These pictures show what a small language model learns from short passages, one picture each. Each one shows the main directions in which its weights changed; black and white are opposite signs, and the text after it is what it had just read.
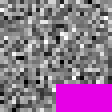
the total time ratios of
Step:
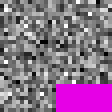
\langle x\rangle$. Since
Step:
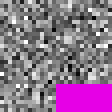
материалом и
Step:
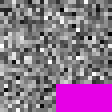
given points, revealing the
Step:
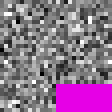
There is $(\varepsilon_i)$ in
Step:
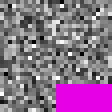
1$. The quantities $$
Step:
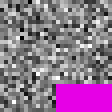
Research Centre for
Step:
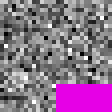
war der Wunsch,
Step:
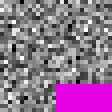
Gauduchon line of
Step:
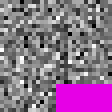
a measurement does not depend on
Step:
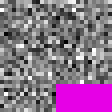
to other theories. } To
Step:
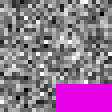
& Тухсанова,
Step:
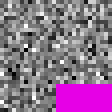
de culture, le prix
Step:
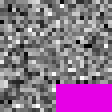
Recall that $\M(0)$
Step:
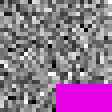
For the first four inner most
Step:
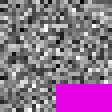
of the tight connection between
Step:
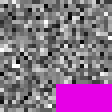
nearly spherical
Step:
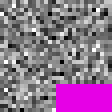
the congruence subgroup
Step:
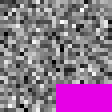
recommendations for future
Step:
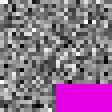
wir von unseren
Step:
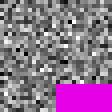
ıssı hám
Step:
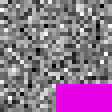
of the weighting and the method for
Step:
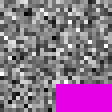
WER. To design an
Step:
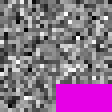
We prove that for all $1
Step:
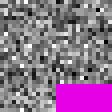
integer vector. We define the {\em
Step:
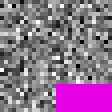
0 when the corresponding second-order
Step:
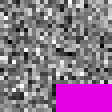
is quite involved,
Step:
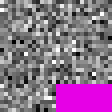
to the trouble of
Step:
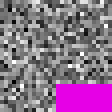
Recently, a BSQ
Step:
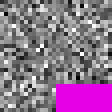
since $m>0$ and $\alpha
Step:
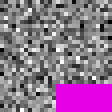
of {\it right} polarized
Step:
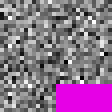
that the Bohmian
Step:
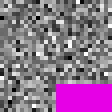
63 % reportó una
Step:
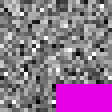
Johns Hopkins
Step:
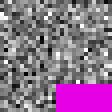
is pseudo-null over
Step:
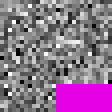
NP-hard, which
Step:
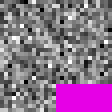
proposta de autonomia
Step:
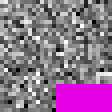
test cases with DAE
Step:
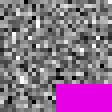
ailleurs qui
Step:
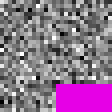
outros. Para o
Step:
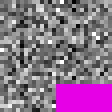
from a suitable bounded
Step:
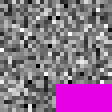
Таблица 1.
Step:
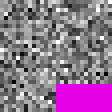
fluids. The analytical
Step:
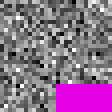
In the original design
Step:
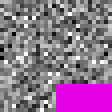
como la construcción de SPP.
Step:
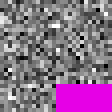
well as the environment
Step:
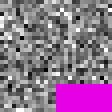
\emph{Causes of
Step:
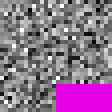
large correction results from the
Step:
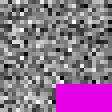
rupt coada. Da
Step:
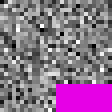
stars, ELS found the
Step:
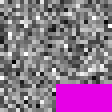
tersebut dapat
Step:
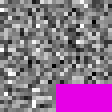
to help improve
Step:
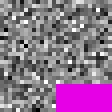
consists of a collection of
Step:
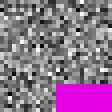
the Todd class of the
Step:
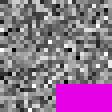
and second order Bargmann
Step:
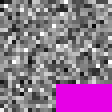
to expensive and
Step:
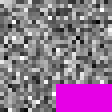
Mahliyo UrDU
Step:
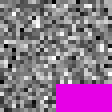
a $G$-representation this space
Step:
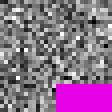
saldréis á
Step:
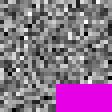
path ensemble is a
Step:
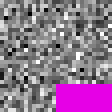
unrealistic since the measurement
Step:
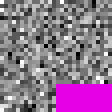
of comparable magnitude
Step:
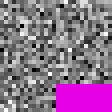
o esquecimento e
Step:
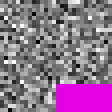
LGP Generators}
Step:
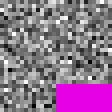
the string equations are equivalent to
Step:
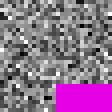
that avoids the ball of
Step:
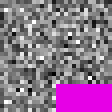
shakllanishida va
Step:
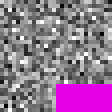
Der Mut zum Wandel
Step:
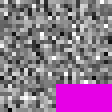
region. Clearly, at
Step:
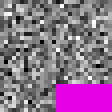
The other parameter values are in the
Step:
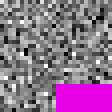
talab qiladi.
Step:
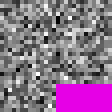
agent & \textbf{E} &
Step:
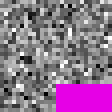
trauma físico y
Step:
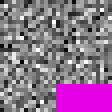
opinie negativă
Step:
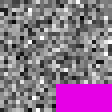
tempered distribution with support in $
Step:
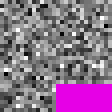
within $\D(r)$ is given
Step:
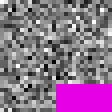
wir die Forschenden
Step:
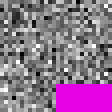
komponentli nomlar,
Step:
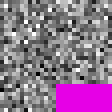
Managing Security
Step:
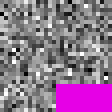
um processo judicial,
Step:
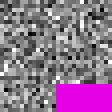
split, but have a
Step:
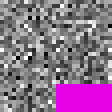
ya da davranış
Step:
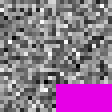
the chain rule of back
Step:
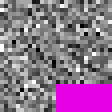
to investigate a method which
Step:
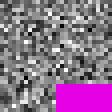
size $n_i$
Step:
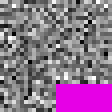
konsepto sa
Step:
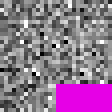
las acciones formativas
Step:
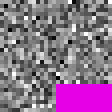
тартибда ташкил
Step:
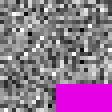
in a neighborhood
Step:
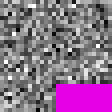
point on the midline of the
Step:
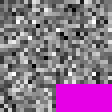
OPE can be constructed from the
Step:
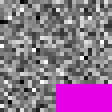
secara hati-hati dan
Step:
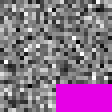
by the LXe purity
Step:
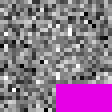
deporte, la recreación y
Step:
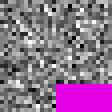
Pele amarela pelo
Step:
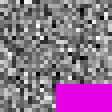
component oriented perpendicular
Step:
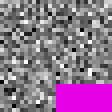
diameter hampir
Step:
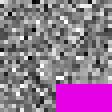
pasta com as imagens
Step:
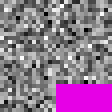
\dots$ . Moreover the
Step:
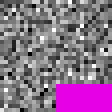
report the main results: the
